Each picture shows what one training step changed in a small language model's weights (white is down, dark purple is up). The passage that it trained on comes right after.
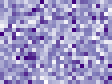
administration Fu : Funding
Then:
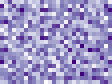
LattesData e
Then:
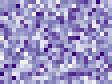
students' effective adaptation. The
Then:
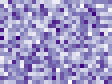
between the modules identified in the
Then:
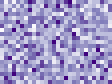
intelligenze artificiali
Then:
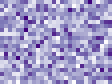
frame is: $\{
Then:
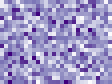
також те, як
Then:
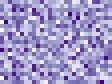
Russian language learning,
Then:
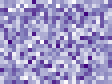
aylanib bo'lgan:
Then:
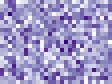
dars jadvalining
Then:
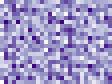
Methodology. Analysis of factors
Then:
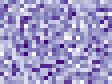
kelib chiqmaydi.
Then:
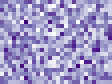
peoples' mobility behaviour
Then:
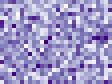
University of Surreyning
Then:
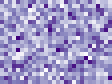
between gray and pink to suggest
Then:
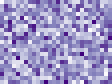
productive, and oriented
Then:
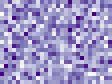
recurrence. Therefore, the
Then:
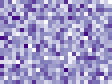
in the development of physical qualities in
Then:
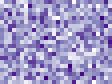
através da modelagem e
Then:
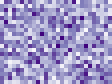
characteristics for coatings. -
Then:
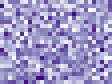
C - reactive protein in
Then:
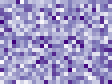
electrical power generated by a
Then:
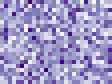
taking into account modern challenges caused
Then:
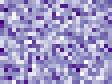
A timeline of papers associated
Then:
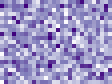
Africa, South
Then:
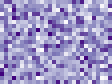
stress markers. The findings provide
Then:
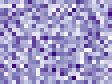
maps showing normal current density
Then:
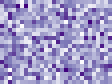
przestrzenne i
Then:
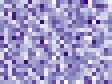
design in which the control group was
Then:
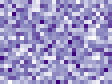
group displayed in the second
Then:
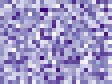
is increasing every day, a special treatment
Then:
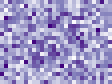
contents within the books,
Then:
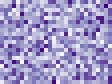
diminuer le temps
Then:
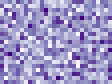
were identified and the limitations of the
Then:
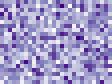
in length, soldiers
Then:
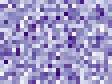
the Sandusky
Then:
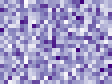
senior lecturers are
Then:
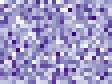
in the Tropical Atlantic
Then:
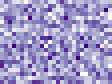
nuevo número del
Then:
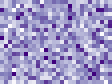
y_{ij} \quad
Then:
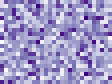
в совокупности
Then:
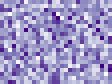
could have had a gravitational
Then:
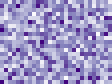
state of square section supports
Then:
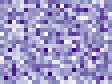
transport infratuzilmasini
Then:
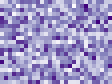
Gravitationspotential des
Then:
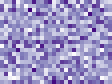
puede catalogar como un
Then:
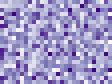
(за результатами
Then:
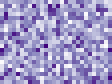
with thionyl chloride in
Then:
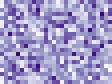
мы рассмотрим
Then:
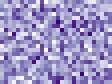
that integrates temperature regulation,
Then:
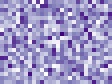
methods - No human heuristic
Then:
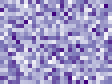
kurslarni yaratish va
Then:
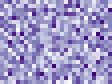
can obtain a measured value
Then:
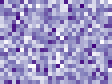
in which we explored how the
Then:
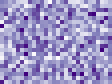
keltirib chiqarishi
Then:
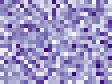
coefficient 0.066
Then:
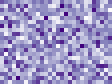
nastati malo prije
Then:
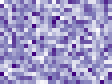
systematic review, and proposed
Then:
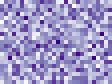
by different selection regimens among different
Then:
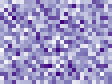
natija beradi.
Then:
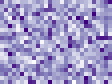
qoyalarga tushadi.
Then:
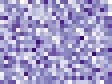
permite una reflexión
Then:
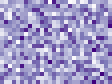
tension transmission lines
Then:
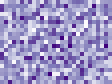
nominal cut-off
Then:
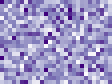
holda yuqoridagi
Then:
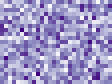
conquista da matemática**.
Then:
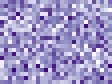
client may obtain a discount
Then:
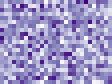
the mixed groups and focused on
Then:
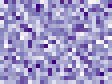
в пустынных
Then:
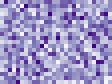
de fraternidade e/ou
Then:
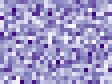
раз повышает
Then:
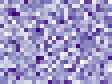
assessing in any feasible
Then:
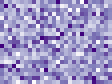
hamkorlikda o'tish
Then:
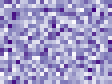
has first been divided into two
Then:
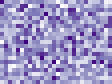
caused by through thickness stress
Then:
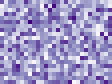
and the might not be
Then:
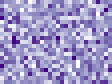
psixologik ta'siri 419
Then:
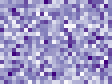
tashkil etish borasida
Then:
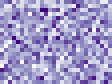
is desired to keep the
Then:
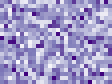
mass of the system in an accurate
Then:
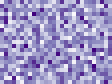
areas can maximize the protection of
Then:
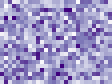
now feasible. The
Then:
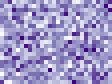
of a mobile radio
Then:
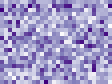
do referencial teórico,
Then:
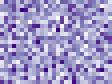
contextos de mayor profundidad
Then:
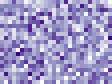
in genres appeared in the
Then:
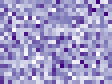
tujuan (*ends*),
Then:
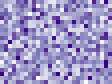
socket buffers,
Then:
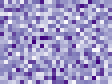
Yes NCEP The
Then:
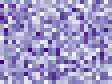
Inovasi Teknologi
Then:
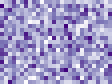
neuen konvergierenden
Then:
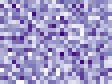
using NVivo 12 software by
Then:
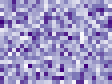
but also the speed of root
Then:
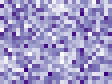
data processing is carried out to
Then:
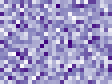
curriculum are articulated
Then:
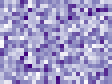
Yuqori sifatli xom
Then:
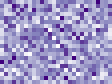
Mundo’, em pleno
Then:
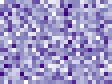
menciona. No se
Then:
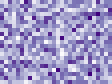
Parkinson "))
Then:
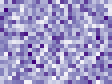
monitored. The first data from
